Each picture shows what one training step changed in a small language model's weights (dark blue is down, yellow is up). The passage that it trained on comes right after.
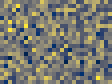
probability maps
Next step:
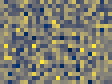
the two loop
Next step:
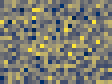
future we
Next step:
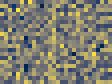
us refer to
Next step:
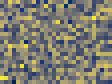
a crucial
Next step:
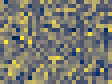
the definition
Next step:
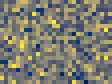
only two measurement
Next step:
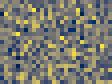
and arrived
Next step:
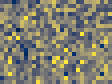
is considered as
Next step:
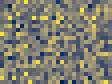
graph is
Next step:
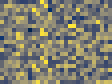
effect. In other
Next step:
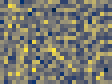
only a few
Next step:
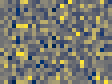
field (white
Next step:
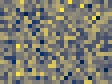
whether a
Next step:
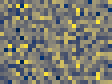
JT dimension
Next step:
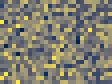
small. The value
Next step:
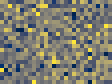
adopted by
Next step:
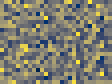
photometry has
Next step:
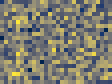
surface of a
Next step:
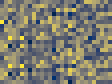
all galaxy
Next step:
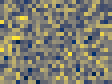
from optical observations
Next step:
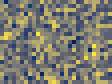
the performance of different
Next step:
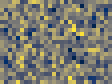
isolates which
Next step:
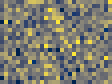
and\ \bibinfo
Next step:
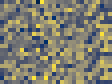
above of such
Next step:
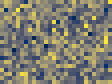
has proven to
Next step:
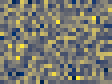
A typical
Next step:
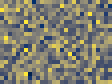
noble gases
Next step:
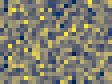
summation term
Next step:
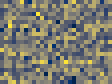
mean rates of
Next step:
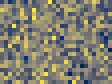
paper we present new
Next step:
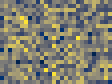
with the inverse
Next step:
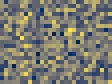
the QCD
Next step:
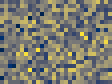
are of the form
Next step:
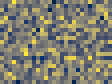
leading CP
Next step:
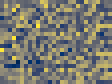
matrix at the
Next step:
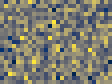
be a vector
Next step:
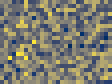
of $\alpha$
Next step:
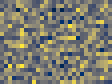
Inside the
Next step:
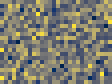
fitted distribution is
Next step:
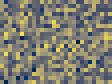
the link
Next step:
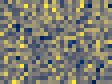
The raw results
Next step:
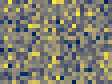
and then compute
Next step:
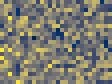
as distinct
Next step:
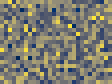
normalization constant
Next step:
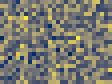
a mass of
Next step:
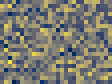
dimension in the
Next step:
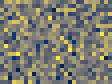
fields yield
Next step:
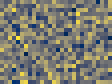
with muons
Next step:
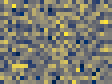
GaN were
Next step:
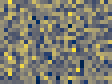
the Fermi
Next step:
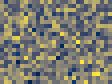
the electric potential
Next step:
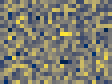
spectral features
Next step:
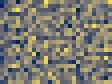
measured in two
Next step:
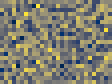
signaling and
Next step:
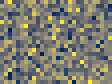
times are obtained by
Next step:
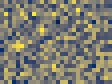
Alice and
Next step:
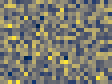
experimental data.
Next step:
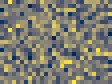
others. We
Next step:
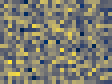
that of a
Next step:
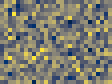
perturbing charge
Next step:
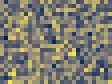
the determination
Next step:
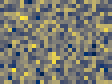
This is because the
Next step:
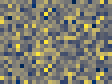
designed with
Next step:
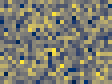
be evaluated.
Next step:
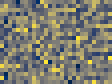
in special
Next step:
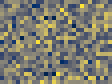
correlations on both
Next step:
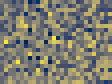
of random initial
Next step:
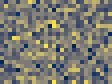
be characterized by
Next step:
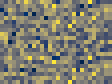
law for the
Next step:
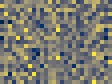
\beta <
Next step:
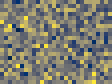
is adopted
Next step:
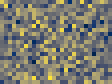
cannot go the
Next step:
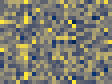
was only one energy
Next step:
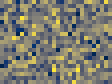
and G.
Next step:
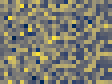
whose structure is
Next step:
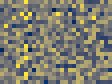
previous one:
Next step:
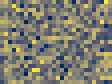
to differential
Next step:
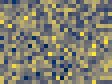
is to extend
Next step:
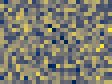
systems, the
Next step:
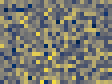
provided the
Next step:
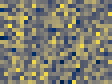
# An
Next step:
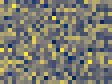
times shorter
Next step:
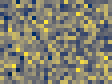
operate at
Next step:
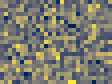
through the analysis of
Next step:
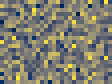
parallel to
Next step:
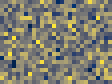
these rates correspond
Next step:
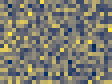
the chain's
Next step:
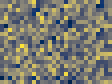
mass lens
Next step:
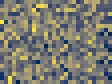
fit parameters when all
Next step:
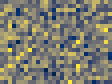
inside energy
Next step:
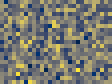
the critical
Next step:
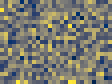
layers of
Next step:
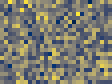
the length of
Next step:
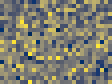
of the problem is
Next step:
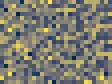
electric field
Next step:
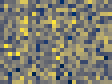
only yield
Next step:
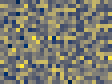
in Table
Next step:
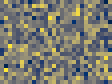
as the sum of
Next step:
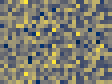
symmetry is also
